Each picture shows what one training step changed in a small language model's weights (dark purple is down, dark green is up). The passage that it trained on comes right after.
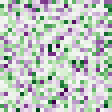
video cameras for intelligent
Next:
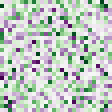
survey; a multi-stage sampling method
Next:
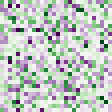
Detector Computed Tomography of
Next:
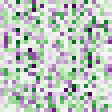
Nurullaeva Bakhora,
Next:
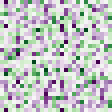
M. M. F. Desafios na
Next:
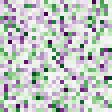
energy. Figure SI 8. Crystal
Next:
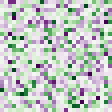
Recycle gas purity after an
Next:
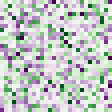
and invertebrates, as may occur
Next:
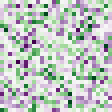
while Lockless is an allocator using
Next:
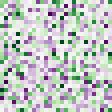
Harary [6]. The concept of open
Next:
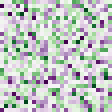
% 20' sinin ölçekleri
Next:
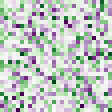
transport system and solutions to the problems of the
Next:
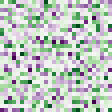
tourism development in the context of the formation of
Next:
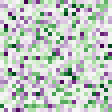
abstract large phenomena. In this way,
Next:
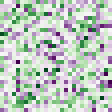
kelishuv mexanizmi
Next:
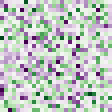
acid esters, and finally with
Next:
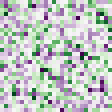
quien desde 1907 los describió,
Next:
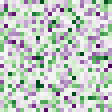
постійно збільшується.
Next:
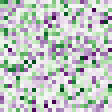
It should be noted that shear strength in
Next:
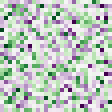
by interdiffusion between the boron and
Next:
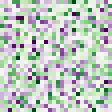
de dire si l'on pourrait y
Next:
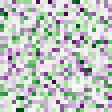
combined with the blissful murmur
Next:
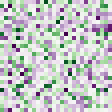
определительные таблицы
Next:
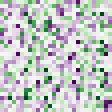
MASS COMMUNICATIONS
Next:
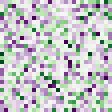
la carga, visualización y control de
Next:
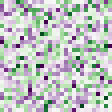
exhibited down regulation of mortalin
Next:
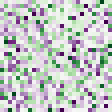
predicted. Nevertheless, while
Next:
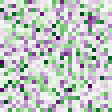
metaphorically speaking, are still
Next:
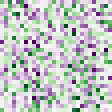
* are results where the difference is statistically
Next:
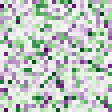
educação 4. Avaliação de
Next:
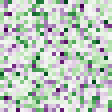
Victoria. *Urban
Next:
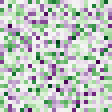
1st edn, by Michael
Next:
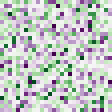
et al.1998, Lalla et
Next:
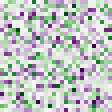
main results, being separated into three main
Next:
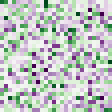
academic year, it was revealed that there are
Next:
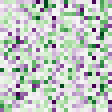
AGRADECIMIENTOS Mi
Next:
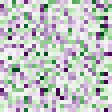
асосланиб, ёшлар
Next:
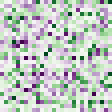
Gingival Recession Defects:
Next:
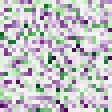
этим, в частности, все
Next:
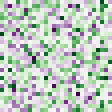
practical examples, the research highlights the
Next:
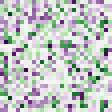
reverse arc, where the curvature
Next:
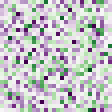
qabul qilish huquqiga ega. ³
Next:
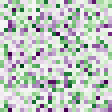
birliklarning oraliq maqomi
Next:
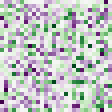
pronounced in the north, with
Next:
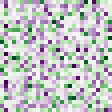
A. M. KOTECKI,
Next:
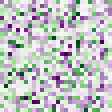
of them being under 35, there is a
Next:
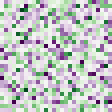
recurrent neural network (RNN) with
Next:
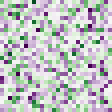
in Spain during the study period.
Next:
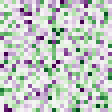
alkali metals he obtained the series
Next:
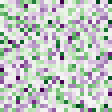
(t. ex. popcorn
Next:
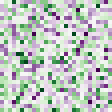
scenario was the comprehension and use of the scientific
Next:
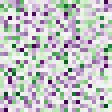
flare-up involved scalp and
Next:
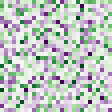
and give me a better answer. -
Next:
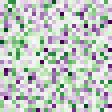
розширення міжнародного
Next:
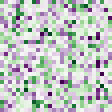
of field crops, grassland, tree fruit
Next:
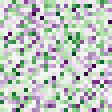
Подобное обстоятельство
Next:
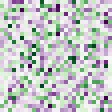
size, lamellarity and surface
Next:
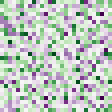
to the extent that we can say that it was
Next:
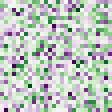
yo fohishaxonalariga qadam
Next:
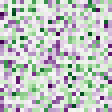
negros não conquistaram direitos e
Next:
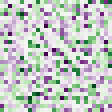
to name a few of them. 11% were
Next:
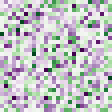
adjusted for BMI and
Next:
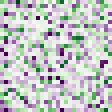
trust. Indeed, the use of AI
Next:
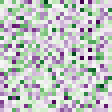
problems. They have the following functions:
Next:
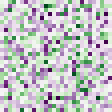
Западом. В конце
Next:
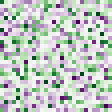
allowing a more interactive role. The police
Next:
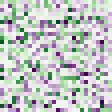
Zentrum für Entwicklung und
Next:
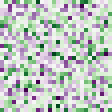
Soham Sunil Margaj
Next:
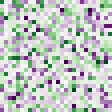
Методические материалы для
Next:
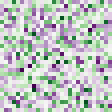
очередь. Окончательно
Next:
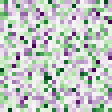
incorrect or unclear,
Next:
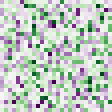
resilience and religiosity possess a
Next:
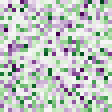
lead to a larger volume shrinkage after
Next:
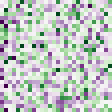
the Newman-Keuls test.
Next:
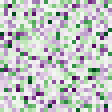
2(0.8) Sharing personal
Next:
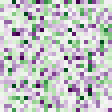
BEFORE AND AFTER
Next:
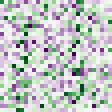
One of them is that currently the
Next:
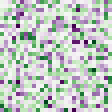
and activity diagrams. Although compositional techniques
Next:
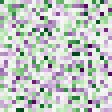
technique to identify the diameter as well as the
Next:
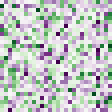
tekislik V tekislikka
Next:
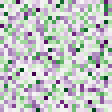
simplification of "spam"
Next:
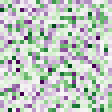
tonic and vermifuge and also in
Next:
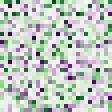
Database Hosting Google
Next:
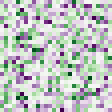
bleeding, ARDS, and
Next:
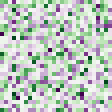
razvijeni na temelju
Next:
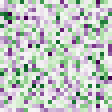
restoration of polluted environmental
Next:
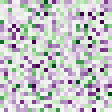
benefits of DR is included, but there is
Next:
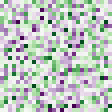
divertidas. Este tipo de
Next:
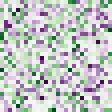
стали отримувати не відповідно до
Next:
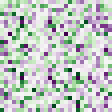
фондового рынка в
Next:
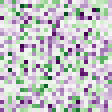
was carried out taking into account the materials on the
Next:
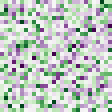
highest in the third and fourth decades of
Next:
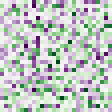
prices in the center are high,
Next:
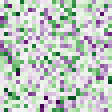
``` Gambar 1. Code program
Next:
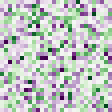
selecionados foram utilizados os
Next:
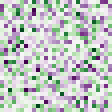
study of the concept of subject in the semantic
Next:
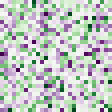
bo'ladi, chunki bu
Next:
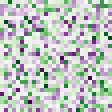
purposive random sampling. This research used
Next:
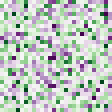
aerodynamic unsteady
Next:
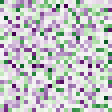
essential content, and have spent time considering the
